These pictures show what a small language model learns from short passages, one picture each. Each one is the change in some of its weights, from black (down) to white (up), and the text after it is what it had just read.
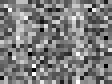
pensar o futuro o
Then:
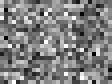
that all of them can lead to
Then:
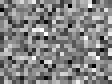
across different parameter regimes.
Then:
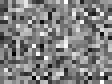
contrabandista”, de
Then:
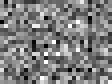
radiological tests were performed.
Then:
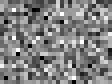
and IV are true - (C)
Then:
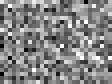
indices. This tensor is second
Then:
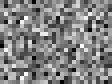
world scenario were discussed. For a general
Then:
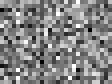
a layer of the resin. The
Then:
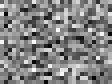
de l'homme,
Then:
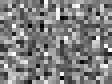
the back steel plate were observed
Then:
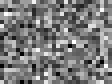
акс этади.
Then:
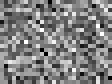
\bigg) \otimes
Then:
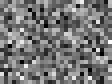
\quad k > j \quad
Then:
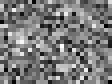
$\hat{\bm u}({\mathbf
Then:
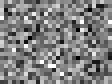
that integrating LDA for topic modeling
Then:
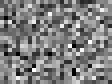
binary self-healing system such as
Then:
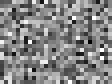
with anovulatory cycles.
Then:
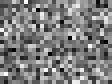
in addition, some colonies produce
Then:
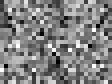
Bom Meihy e
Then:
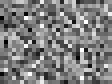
reason for these clinicians'
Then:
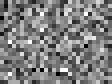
ўқув материалининг
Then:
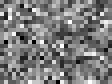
to'qima tuzilishlarining
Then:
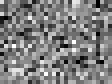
ekanligiga amin
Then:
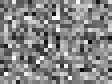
an undulator period. This means
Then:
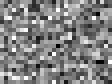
of u , Δu , and
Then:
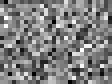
scattering disk particles, any study relying
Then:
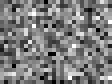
related to the arithmetic nature
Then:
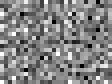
nephrologically healthy patients.
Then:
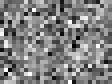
virtual classrooms and laboratories,
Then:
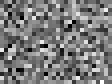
so researchers are offering various
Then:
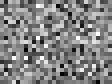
resolution. This limits the size of the
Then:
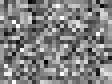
be able to effectively apply instructive and
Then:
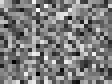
mashq tahlili,
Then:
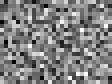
bergani uchun - D.
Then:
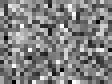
$\phi^{\prime}$. Solving
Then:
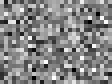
value of each generated key. To
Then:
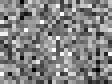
spread of antibiotic resistance
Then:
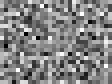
que antes de salir de la
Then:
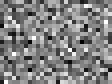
testul funcțional și testul
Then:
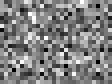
Francisco Arenhart
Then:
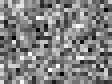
in the action follows a more complex
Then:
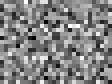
acontece de maneira
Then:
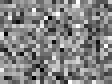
aqueous alcohol and slightly
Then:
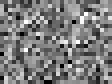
because the parents themselves hardly
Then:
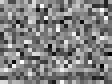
Apartados del informe
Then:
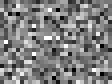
mode selection could be built into the
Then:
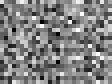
Identificar barreiras
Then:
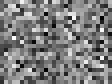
bazal membrana
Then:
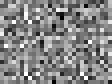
- **Systematic and
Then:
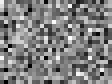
MOs (for example, if
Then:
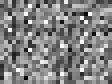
models: results and analysis 4.1
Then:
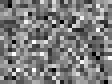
product above 15 % leads to an increase
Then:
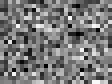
musohiblarining ta'siridan
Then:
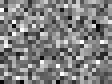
any $t/U$. It is
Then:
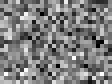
are actually implemented or whether they effectively
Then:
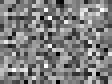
THE LISTS ARE SENT
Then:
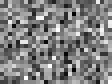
than the reference but found it more
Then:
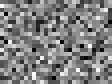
diskursda ma'no
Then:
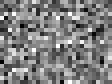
Interpretations: The facies
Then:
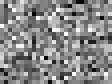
used. Rather, load transfer was
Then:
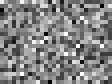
functions. As an application, we give
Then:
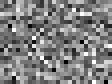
pensamiento central en muchos
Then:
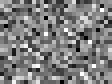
Second, we use a previous argument
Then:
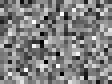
However, the advent of modern machine
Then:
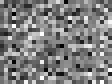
Die Veranstaltungen finden
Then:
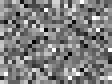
with 600 staff members and close to
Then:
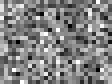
of the data collection method, quantitative data
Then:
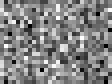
time of recovery from vehicle
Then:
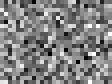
level of turbulence intensity associated with
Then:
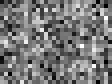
and Ziyang Song and
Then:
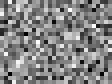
patients (see Table 1). Most
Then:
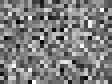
o'g'li O`zbekiston
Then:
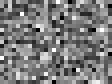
и зимой, когда
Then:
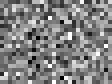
group S , respectively, then
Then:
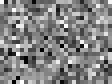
considered as a benchmark. Since
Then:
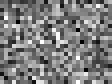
regions of a coordination
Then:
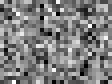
in my opinion, it can
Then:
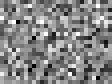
offset. Cloud computing service
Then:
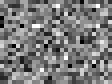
banklar uchun 2025 yilning
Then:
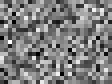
Assistant case, the
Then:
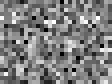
them to assess the effect of these activities
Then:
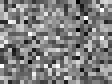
allows accelerated resource testing of
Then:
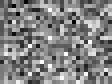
rates also reduce orientation error by providing
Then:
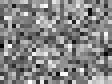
permission from the relevant authorities.
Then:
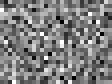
energy of waves and consequently current
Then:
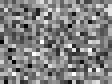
computed from the motion vectors, as shown
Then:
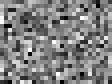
pelvic-fin length is
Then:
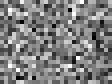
v katerem je bila
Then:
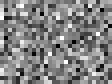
the survival of patients with
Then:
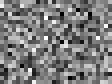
O'zbekistonda maktab va
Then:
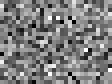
desert and more specifically the
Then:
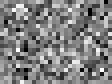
(and night!) is
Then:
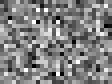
Third, the general interpretation of
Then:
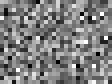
is that the hemoglobin
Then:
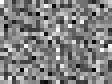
condition, activities, severe,
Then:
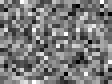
yuqori saviyada
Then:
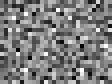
internacional em Derecho
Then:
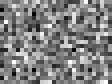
principalmente o catecol.
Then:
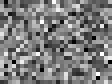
width of the resonance are
